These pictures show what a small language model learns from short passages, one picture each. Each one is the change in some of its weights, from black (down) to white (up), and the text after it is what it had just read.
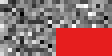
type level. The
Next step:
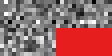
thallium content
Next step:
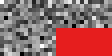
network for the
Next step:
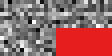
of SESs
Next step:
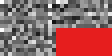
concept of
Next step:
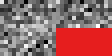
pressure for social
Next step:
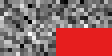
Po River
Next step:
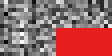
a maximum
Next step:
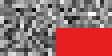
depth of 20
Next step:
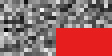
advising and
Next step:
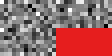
diversity index
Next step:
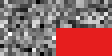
the walls
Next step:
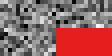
of repair
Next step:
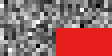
no maintenance
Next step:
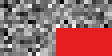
productive throughout
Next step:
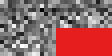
the high pressure
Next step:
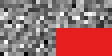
about the health,
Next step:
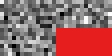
plan and optimise
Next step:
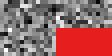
respectively in
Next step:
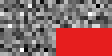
developed. we can
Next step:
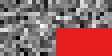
of two major
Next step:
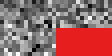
the goals that
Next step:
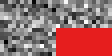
been increasingly
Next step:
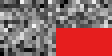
are currently not
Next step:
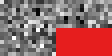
its alloys
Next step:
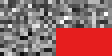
is the first
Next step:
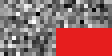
cannot be
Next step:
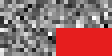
control animals
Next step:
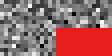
processing is a
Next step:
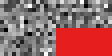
due to some
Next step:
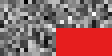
corporations for
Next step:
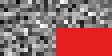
of the source
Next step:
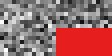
application studies in the
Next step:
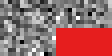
the values reported in
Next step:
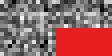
and internal
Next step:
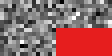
most relevant of
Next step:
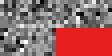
initial position
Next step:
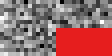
research findings showing
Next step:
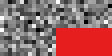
The observations were
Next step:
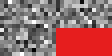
ideas of
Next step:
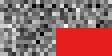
Produce Project
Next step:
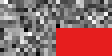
the idea
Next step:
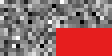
The present study is
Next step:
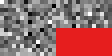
The stable part
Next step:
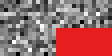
of CT
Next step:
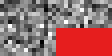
and artificial
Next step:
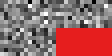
melting point
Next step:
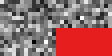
features around
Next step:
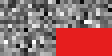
is to provide
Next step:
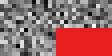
able to
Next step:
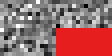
Yorke and
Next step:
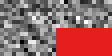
the populations and
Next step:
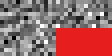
of a given set
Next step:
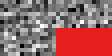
of the fall
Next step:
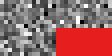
direct risk due to
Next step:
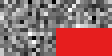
certain actions
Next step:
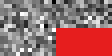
the criteria
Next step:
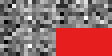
positivism and
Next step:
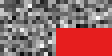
based on the
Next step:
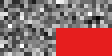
within that context
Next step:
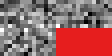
and sn
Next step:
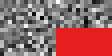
[4] proposed
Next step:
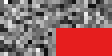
stop these
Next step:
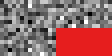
for daily
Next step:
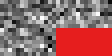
the stability conditions
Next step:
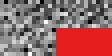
grouping students into
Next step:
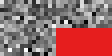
public safety
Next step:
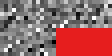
alternative form
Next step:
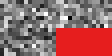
the shifted
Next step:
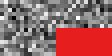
to learn from
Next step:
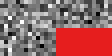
article can
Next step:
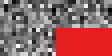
generate a more
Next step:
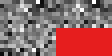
properties and
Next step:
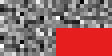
A study by
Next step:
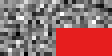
with 0 min after
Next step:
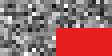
tends to
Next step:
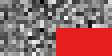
more active,
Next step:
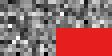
and Chemical
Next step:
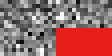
the United
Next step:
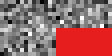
for demand
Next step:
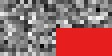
to ensure the
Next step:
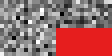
which is to increase
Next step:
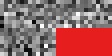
2, followed
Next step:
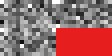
version at
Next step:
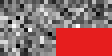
required to
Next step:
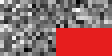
machine learning
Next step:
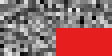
by the government
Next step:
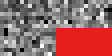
we evaluate how
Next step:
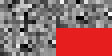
dependence of the
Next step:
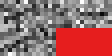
by 2 ml
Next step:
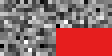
to access the image
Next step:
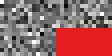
composition. In
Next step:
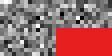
. - For
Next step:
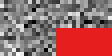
years later,
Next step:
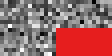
is shown in this
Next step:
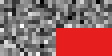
optimized by two
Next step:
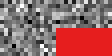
of Contents
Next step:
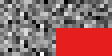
R R'
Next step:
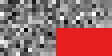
expected to be
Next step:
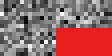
need to define
